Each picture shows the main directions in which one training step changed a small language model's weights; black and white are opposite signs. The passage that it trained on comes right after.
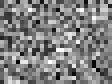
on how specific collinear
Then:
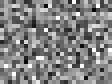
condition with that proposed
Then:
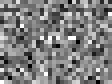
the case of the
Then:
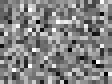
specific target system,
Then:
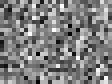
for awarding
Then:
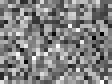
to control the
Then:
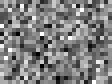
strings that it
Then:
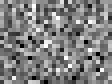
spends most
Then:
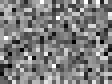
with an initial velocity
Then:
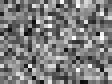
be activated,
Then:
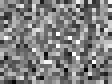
can be applied with
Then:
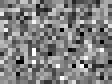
to be changed
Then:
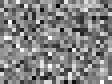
ionizing source,
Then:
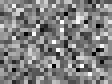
SWDW equation
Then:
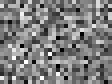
that orbital degeneracy and
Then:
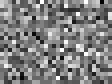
when the force in
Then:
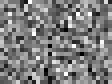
$\times$ and
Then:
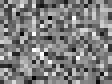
and, therefore,
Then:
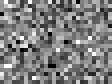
of the initial photons
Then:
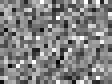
with scattering angles near
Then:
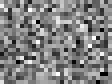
local Wald ratio
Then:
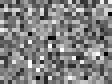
the active terms are
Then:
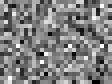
is necessary that,
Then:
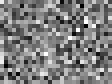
level of the
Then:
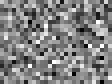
simulation, we calculated
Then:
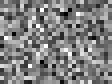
simulations for the first
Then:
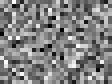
eigenvalue problem is given
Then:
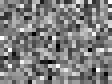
can also be given
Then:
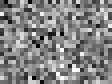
of cosmic-ray
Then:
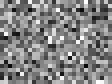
on the measured
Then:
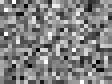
heat flux and temperature
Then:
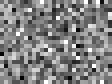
with van der
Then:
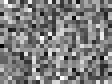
of the Co layer
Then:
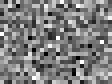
be set to
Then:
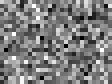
For large radial positions
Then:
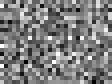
that are purposed
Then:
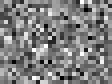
formalism for magnetized
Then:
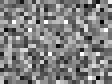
take values at
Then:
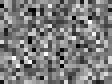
origin of quantum measurement
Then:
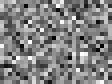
effect, the GP
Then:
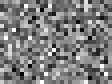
presence of jets,
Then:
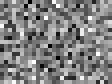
parameter exceeds the
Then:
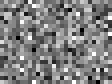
one should not interpret
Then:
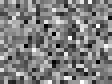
closer a user is
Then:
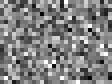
in this example and
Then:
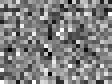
the form of energy
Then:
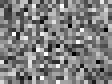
for very large amplitudes
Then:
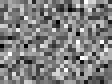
follows the connected contributions
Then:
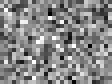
as model-independent
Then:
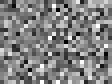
\xmark &
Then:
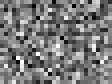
readers about how
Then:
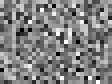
breakdown of positive
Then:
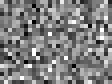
Au foil
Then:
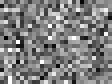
a manner that the
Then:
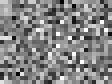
but with the
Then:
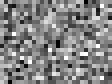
is a nearly complete
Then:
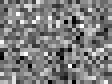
fidelity and
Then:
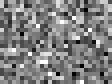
magnetic flux surfaces and
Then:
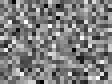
trend, suggesting that
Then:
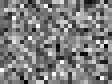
dispersion relation,
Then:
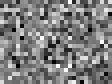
the non-local
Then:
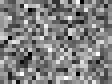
relevant dimensions:
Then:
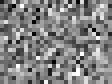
In both settings,
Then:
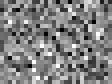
information on PID
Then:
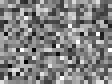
to calculate the
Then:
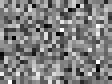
average primary nucleus
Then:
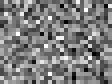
high density and
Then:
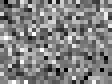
of each LAC
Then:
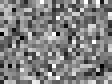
with an increase in
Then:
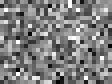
a consequence of the
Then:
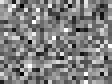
In contrast, the
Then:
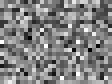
to the case when
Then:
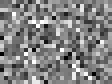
particular angular dependence.
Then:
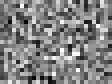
latent state size
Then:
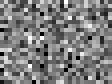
in terms of
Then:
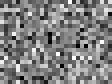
the two adopted redshift
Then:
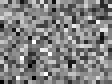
at RA =
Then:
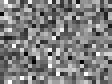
of the motions
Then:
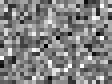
is compared to that
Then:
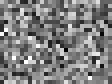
to improve measurements of
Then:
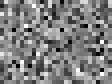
A0V star
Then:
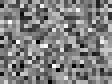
that this larger
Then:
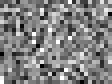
the Abelian
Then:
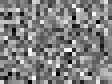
gave a measure
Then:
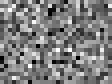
We would like to
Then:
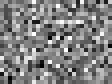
involve techniques that implement
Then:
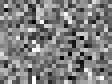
taken to be half
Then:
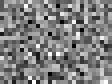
mass term and a
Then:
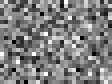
in this way
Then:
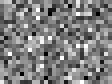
This is the range
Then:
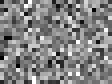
leads to $\rho
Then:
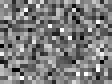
so obtained is stable
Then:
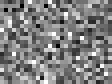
noise represents one of
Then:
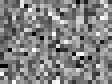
molecular junction shown
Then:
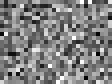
we have considered the
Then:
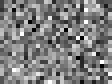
monad unit,
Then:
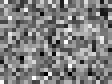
in Run
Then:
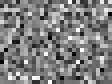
the onset of the
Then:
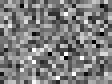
raising an
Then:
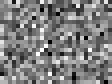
how background events and
